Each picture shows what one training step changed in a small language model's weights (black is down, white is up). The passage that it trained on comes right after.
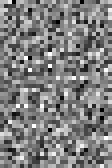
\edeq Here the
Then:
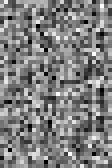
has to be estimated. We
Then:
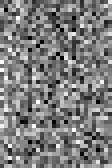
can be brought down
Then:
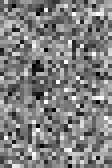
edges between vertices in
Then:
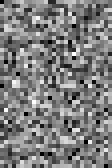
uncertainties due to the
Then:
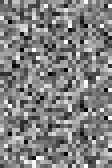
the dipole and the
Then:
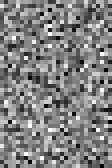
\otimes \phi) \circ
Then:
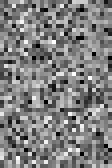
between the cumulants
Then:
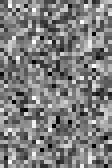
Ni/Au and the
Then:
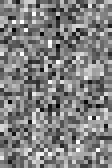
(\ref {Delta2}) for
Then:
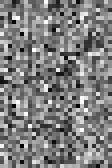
in the PSF can
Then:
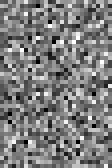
\eqref{3}. Assume
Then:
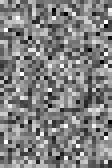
Fig.2 in the paper by
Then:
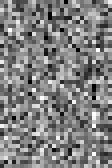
recording is shown in
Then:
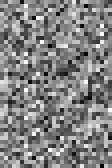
known as the Klein
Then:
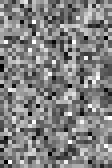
the set of the lowest energy
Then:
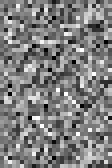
}$. We next
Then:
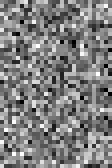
the dimensionless Fourier
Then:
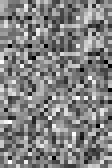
to compare the two replies
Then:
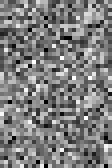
to the positions with different
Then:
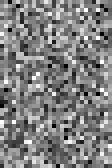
employing various
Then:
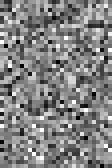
By comparing the number of
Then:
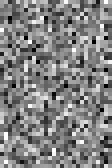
and suggested that there
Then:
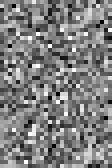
conditions $\mathbf{C1}$
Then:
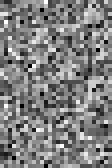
with smallest
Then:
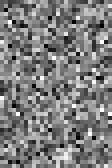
for hate speech and
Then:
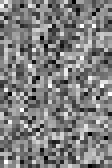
with time \citep[see
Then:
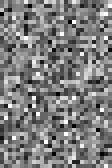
given day $t$, which
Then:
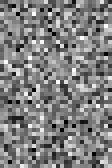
i}\ line is too strong
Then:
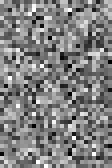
similar argument shows that
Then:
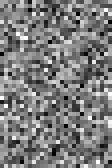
(Figure 5 b). Figure
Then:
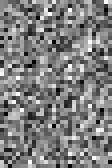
UK Register of
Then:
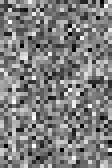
the non-diagonal
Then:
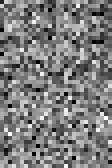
channel and the third
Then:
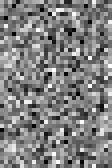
electric powertrains,
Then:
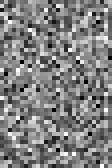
distribution $P(\tau)$ is
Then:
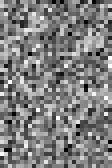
initially cast in the
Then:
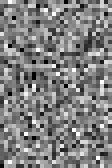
that there exists $M$
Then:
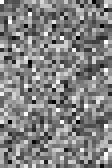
mais geral de
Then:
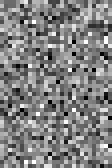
the solution, and (2)
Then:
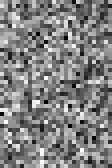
trace-free part of
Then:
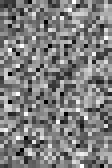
abelian varieties with
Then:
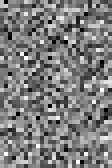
\ 2a T \theta
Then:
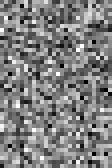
the other hand, in the case
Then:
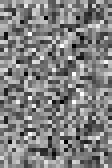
of the existence of a
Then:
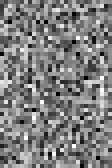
have $$k_{\cal
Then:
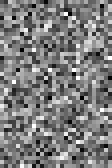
the impact of 0D
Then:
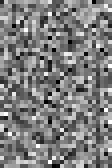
always yields
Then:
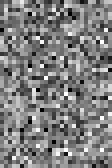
open kT0.2
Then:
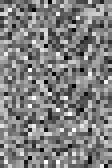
speed of light the
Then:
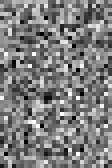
of discussions regarding
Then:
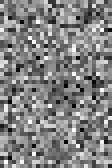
that can be served as
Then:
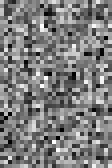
be constrained by their
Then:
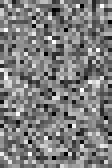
is much smaller than the
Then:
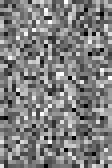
conjecturally allow us to
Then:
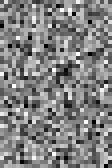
formed in the radiative region
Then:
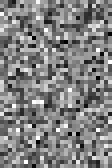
example, $$ \int
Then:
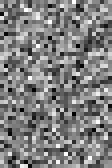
increase of knowledge
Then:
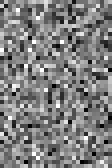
space. Since time evolution of
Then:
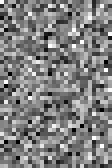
Avec les notations
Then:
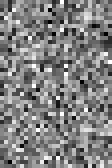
This scalar curvature
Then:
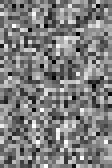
theory was for the spectral form
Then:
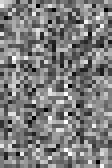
approach. In [7],
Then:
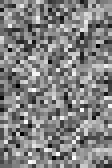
error confined in the
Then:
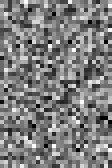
JE in its known form
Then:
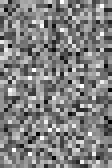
is given by the sum of two
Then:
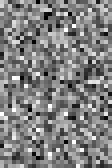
many relevant
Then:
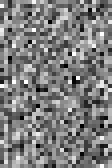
S_2$, we have
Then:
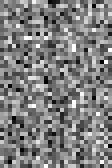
from the expected form,
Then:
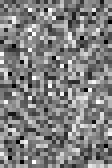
in our model the donor
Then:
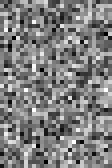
with the required property.
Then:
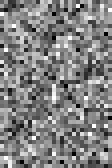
it is known that for low
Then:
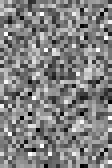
polynomial of the Higgs
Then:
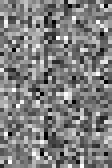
has been thus far only
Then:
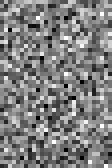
complex valued vector fields.
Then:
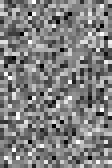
Z_H}$ is the
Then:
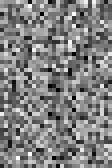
uniformly from the
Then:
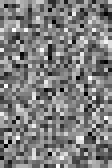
due to their large mass, and
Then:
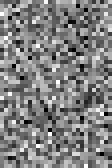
splitting that determines the
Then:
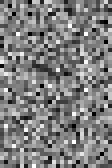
- Finance Code
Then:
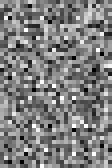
$ \mathcal{M} $
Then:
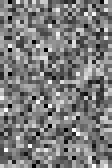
and simply connected
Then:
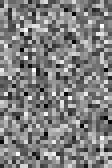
the latter either
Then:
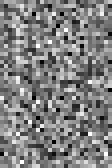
but feasible future
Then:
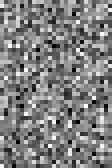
we have \begin{eqnarray}
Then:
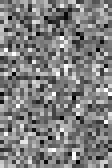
for a relatively weak
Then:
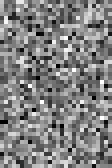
also assume that $T$ is
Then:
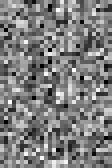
\[ \lbrack
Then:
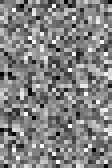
and the jammer can
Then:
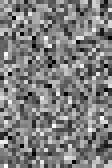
lengthy discussion in
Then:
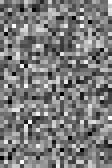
through its cardinality.
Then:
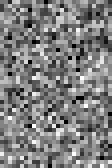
certain PR class has
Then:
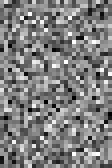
seen by verifying the
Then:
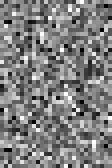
inducing at least
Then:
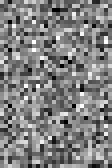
beta-beam and
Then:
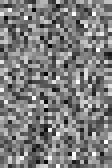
f|}$ and and let us
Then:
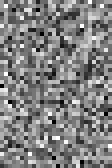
To identify the
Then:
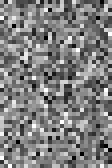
the division of the
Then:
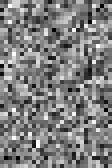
UAT. However, to
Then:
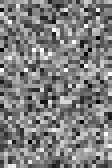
DFT quantities are
